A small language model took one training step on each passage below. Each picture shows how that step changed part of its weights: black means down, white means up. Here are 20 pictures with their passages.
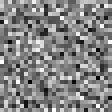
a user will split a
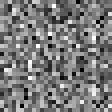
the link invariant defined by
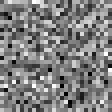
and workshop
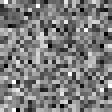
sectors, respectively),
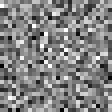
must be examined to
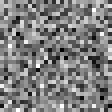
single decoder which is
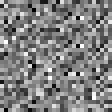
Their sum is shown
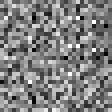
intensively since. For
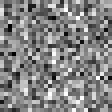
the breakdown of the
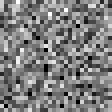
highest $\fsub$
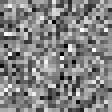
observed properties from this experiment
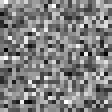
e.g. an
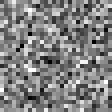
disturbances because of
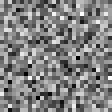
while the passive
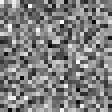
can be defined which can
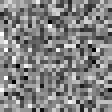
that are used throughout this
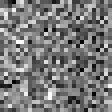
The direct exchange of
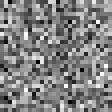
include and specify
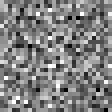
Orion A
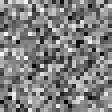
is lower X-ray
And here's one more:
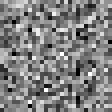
found to have small momenta
